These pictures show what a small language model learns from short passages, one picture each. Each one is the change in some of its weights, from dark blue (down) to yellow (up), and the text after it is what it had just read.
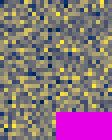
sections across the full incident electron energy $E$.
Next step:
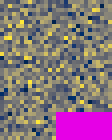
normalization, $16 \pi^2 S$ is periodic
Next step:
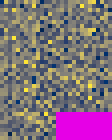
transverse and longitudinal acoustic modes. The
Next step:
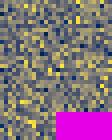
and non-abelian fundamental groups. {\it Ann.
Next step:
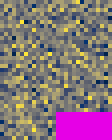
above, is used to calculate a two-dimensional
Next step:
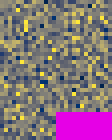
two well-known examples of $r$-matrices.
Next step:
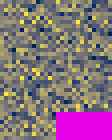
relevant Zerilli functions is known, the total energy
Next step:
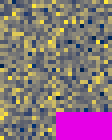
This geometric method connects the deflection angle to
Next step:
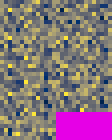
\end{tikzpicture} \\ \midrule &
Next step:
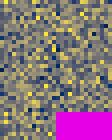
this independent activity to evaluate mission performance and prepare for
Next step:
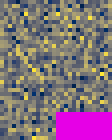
A set $X$ of diameter 1 cannot have points
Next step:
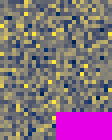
the claimed association between the UHECR
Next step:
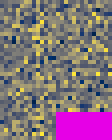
, \ee displays negative refraction,
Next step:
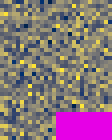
source size on the predicted unresolved flux. In the
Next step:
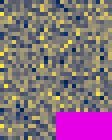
$\lptrd = \mfzero$, for which
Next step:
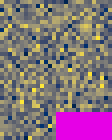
(resp. $\delta_i$) denote the element in
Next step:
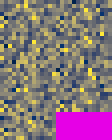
fundamental groups of the complements of these configurations are the
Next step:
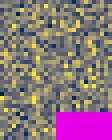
$E_g$ has also been proposed based on some
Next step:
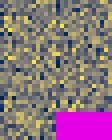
with simpler ReLU activation compared to
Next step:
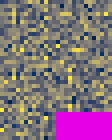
mode in the high-temperature cubic phase shows the softening
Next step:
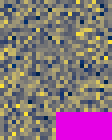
{\bf Example 2}. Let $\ll$ be a graded
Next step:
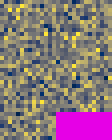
\nonumber \eea With this example, the conjecture is
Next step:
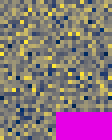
the edr estimator in linear regression (that special case also
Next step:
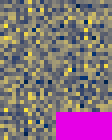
directed by complete geodesic laminations, all of them containing
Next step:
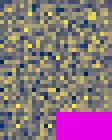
vectors in $\mathbb{C}^{n}$, this
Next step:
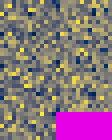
is no overlap between these copies because neither one
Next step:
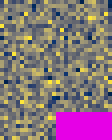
the ghost dressing function (and also to
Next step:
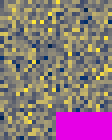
This leads, however, to a decrease of
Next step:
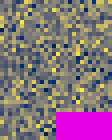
the floor function in the expression of (26). It
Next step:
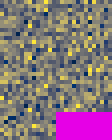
u^\alpha$. The geodesic equations become:
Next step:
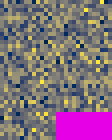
within a set of cylindrical cores oriented along arcs of
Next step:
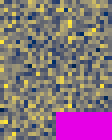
in $\infty_k\in G_k$ for
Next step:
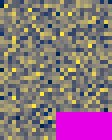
incorrect labels that are reassigned as correct
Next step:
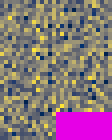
if it is not a network property like vertex degree. All
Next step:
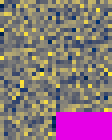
complemented by an oscillation of the $z$
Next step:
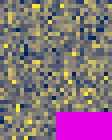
have trajectories that never settle down to a steady state solution
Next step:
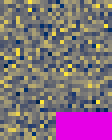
each timestep during the denoising process. The
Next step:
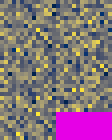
with the first peak in the pair distribution function: the thermal
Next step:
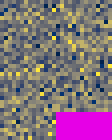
narrow emission line luminosities. One might consider this similarity as
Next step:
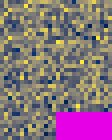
such algebra on a finite set. \end{abstract}
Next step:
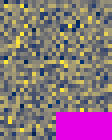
\end{proof} Finally, to show Theorem
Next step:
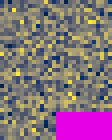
connectedness was securely established. It is the
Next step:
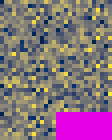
combined with deep learning techniques to yield two-layered
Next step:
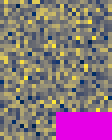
The extrema for mode $W_{101}$
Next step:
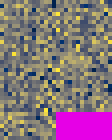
L. Lamport, "Time,
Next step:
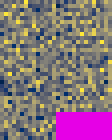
1219 galaxy redshifts with a median error of
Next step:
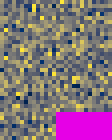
The long-term effects on orbits of the departure
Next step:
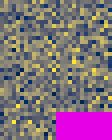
with broad- spectrum frequency combs,} Eur.
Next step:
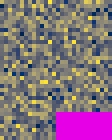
bilinear form: $$<\Psi(\th),
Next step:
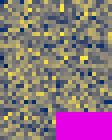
to our model means that we have introduced additional moisture
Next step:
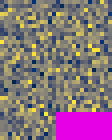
and embedding spaces is especially important to investigate the topology of diffeomorphism
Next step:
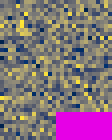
the $r–s$ plane into two
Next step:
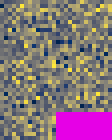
\ref{dsam}. \subsection{Equations of
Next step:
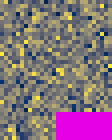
the connected filament plane (but outside of it)
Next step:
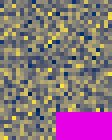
X})$ with distribution $P_s$ on
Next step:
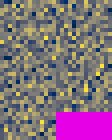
r\} \in {m \brace 3}\backslash
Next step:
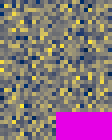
intervals, that is, when the result is convergent up
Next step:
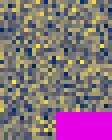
component of $f$ and the Lyapunov
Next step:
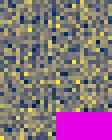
10^{-29}$. In the simulation the performance of the
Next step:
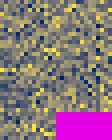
2.0 MeV. This consideration explains the difference
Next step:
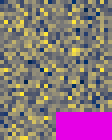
field profiles and their spatial distribution, we notice several notable
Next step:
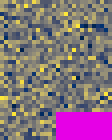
loss of the secondary particles given the neutron star temperatures
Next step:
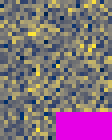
= \C\sp*\oplus\ldots\oplus
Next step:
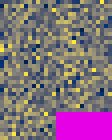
in Lemma \ref{lemma2.10}. To verify
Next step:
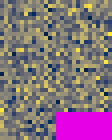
a solution and also $k\neq0$ because the
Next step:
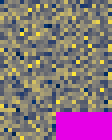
gain desired numerical results that demonstrate success in both aspects.
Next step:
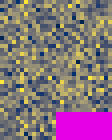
three steps. In the first step we do not consider the
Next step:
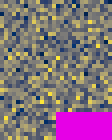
thickness. $\sigma_\phi$ and $\epsilon$ are
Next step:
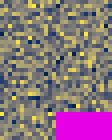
such that $wx\in L(\Delta)$. To
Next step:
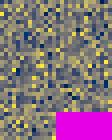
\le 1$, be any path in $M$ from
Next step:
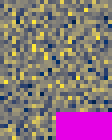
inconsistent; it is most likely to fail on precisely
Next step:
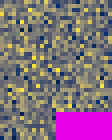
in good agreement with the experimental value 5.51
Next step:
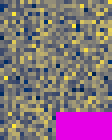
with fixed stepsizes, which allows us to construct
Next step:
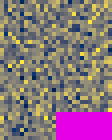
\text{For velocity: } \mathbb{V}
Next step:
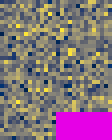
1}$, we write $ a_n \asymp
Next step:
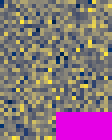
or non-Abelian theories; the term
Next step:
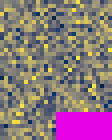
$\alpha$ is a non-separating curve, then
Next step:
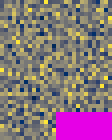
in part, at the Jet Propulsion
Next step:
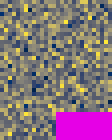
doubly-smeared-source (red
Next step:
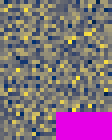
is an $n\times n$ matrix
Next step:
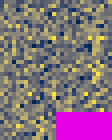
are as in Figure \ref{fig:spatial}.}
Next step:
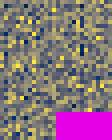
said technologies and thereby large-scale production of
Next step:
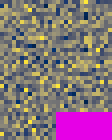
where $\hat{\cR}$ is obtained from
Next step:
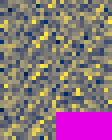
serve as effective tools for gathering relevant
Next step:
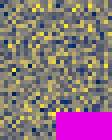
we have the followings: \beay
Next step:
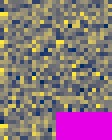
proof based on the duality result given in the previous
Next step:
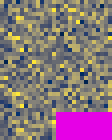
\textwidth, height = 0.75\textwidth,
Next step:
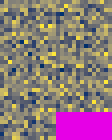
\coprod_i \Gamma_i,
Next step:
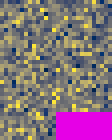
connectivity of the mean Laplacian matrix is strictly positive.)
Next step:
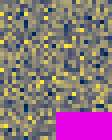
2$ is ensured because a random pair
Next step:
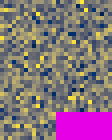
higher dimensions is related to the \emph{Hot
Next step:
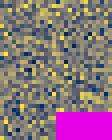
modulo a finite group of isometries G leaving a
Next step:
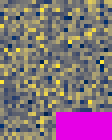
$\tilde\phi (f) - \epsilon \in
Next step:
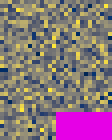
is proportional to the conductance of the cavity,
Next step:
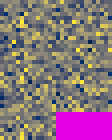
the finest grids, we can obtain the most
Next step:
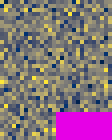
$T$ be an isometry on $K$ which
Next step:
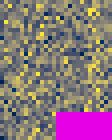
$I_2$, which extends the recent results of
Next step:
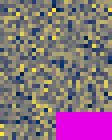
(ITGM)} We propose an iterative trunk growth module
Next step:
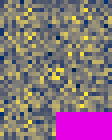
waves that decrease the cell cycle period by up to
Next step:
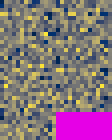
evenly spaced in time (here treated as continuous for
